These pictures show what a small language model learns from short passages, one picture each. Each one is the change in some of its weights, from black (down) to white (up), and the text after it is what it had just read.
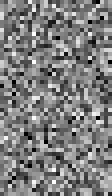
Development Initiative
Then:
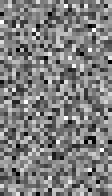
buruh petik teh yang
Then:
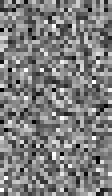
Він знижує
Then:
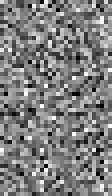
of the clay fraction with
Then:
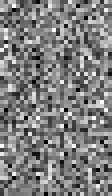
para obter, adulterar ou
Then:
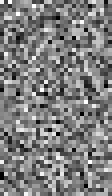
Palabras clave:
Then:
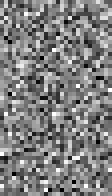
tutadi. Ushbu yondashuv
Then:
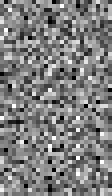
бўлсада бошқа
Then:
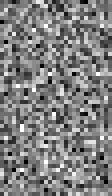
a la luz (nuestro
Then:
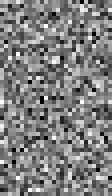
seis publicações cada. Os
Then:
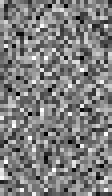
önemini, dijital
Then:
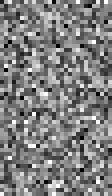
de trombose venosa
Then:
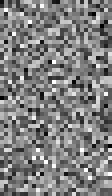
puramente tecnológica ou de
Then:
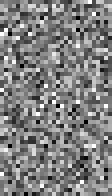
com idades compreendidas entre
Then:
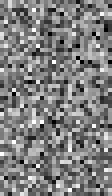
A. G.; Domingui,
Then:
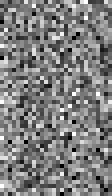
соҳасида жадал
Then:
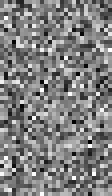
x perlakuan}$$
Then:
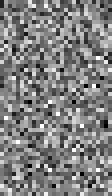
portée et la productivité.
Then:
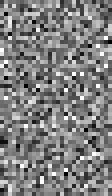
obtaining an improvement in
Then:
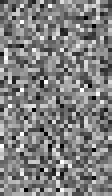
áreas sem regularização
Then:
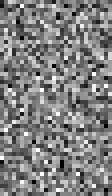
cargar a la base de datos
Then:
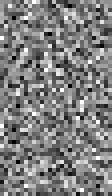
Seftriakson 13 1
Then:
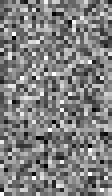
Fotima Nabixonovna
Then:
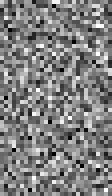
sílabas, palavras
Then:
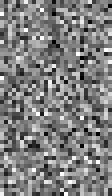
Khirurhichna taktyka
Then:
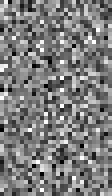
қўйишди турли
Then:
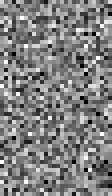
producido por malformaciones
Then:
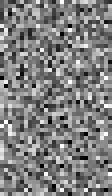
алгоритмів і
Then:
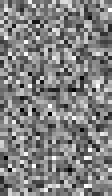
los mostrados en los casos de
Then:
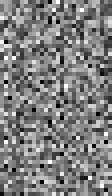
perspectivas sobre o tema, ao
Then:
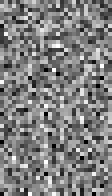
1817 por Joseph Von
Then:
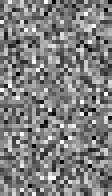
nisbatan qiziqishlarini
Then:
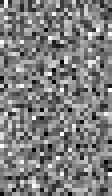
изидан жўнади.
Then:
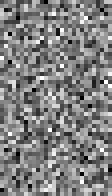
board of the journal does not
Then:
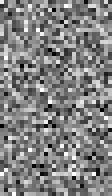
pode ser complexo e envolve
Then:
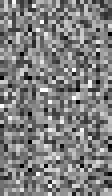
maqolada adabiyot fani
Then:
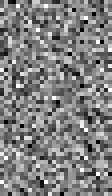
punto tercero señala que
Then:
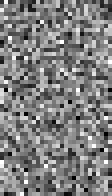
трактуется на основе
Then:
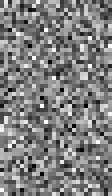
асарлар муаллифи
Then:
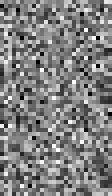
concentrado em grandes cidades
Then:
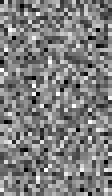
сложную структуру, так
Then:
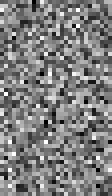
Tow. Wiedzy
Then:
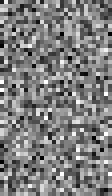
друге Перший
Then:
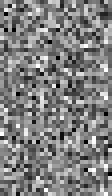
de la indeterminación de
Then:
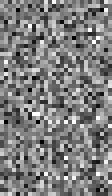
plan théorique ?
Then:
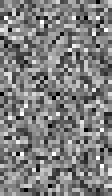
functions in women
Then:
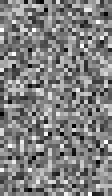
Ushbu tadqiqot panel
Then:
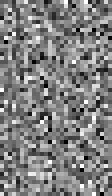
değerlere ulaşırken
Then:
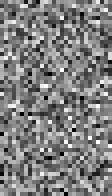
topishi va muvaffaqiyatida
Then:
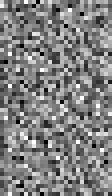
ichki tafovutlarini ham
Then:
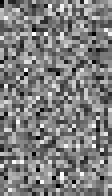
informal carers in England //
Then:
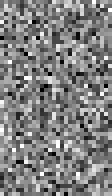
las iniciativas de desarrollo local
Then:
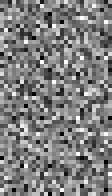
менен (врач)
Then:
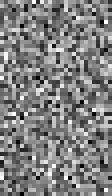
emozioni degli utenti e
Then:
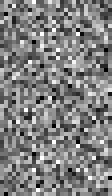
a la comunicación y a sus
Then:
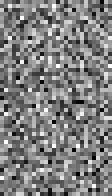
o melhor pensar para a
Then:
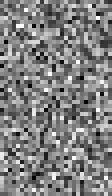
automática de recursos educativos
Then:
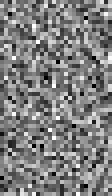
sciences économiques,
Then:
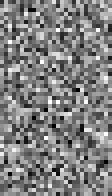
є відмінності їхнього
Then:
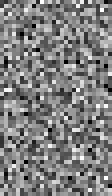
davri Chust madaniyati
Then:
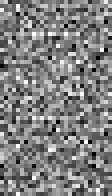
junto con otros mencionados
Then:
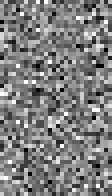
The Report of the World
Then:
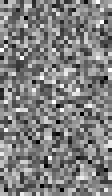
ya cadáveres);
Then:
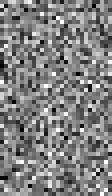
qozonib, tarix
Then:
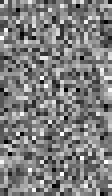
билан алмашишда
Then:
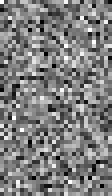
l'oral Source :
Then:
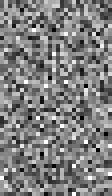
causados pela infração ao
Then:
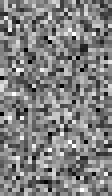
ende sus comportamientos para
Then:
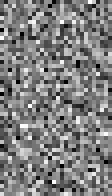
фаолият жараёни
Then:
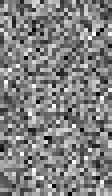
article is to define a similar
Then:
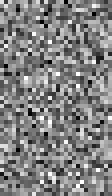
to'liq ma'lumot berilgan.
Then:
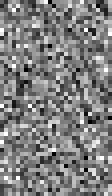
(*bien establecido*)
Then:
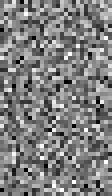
qilish, berilgan topshiriqni
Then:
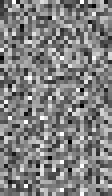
qonuni asosida tahlil..... 41
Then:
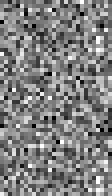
gruppi di discussione,
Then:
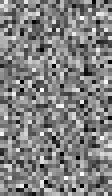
Este se dedica a la creación
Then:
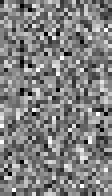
ishtirokchi darajasiga
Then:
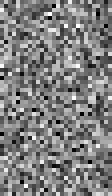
cavidad estigmática
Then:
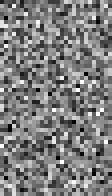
oranları belirlenmiştir
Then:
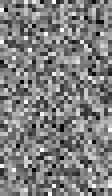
bayonining tushirib
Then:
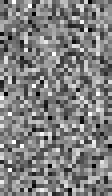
sociedade decisões mais justas
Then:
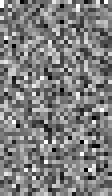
y transparente 0% 0%
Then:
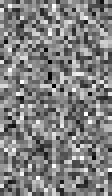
mente pensante de um
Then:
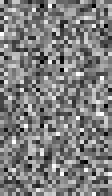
2014, que atualizam as
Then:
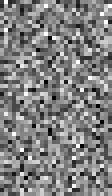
auditini takomillashtirish
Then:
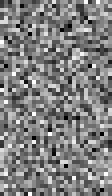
*Enrollment Management
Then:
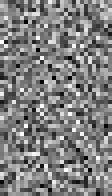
و تحلیل کند.
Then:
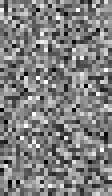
Compra del Consumidor
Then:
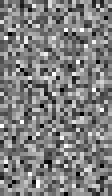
estetik didni shakllantirish,
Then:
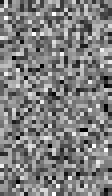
и доказать. На
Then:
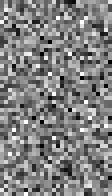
los beneficios que así
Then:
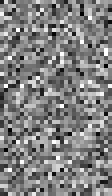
WORLD CAPITAL
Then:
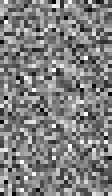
principio debe ser cuidadosamente
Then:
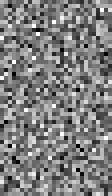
a Internet constitui um
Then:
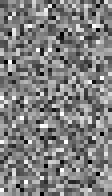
kepastian imbalan yang
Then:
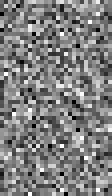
başarısı duygusu
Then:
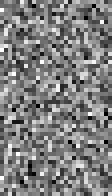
pelas influências das escolas
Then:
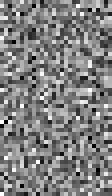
солнечной и ясной
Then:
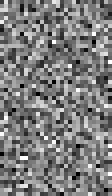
може доставити до
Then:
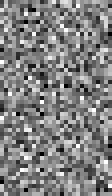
що негативно позначається
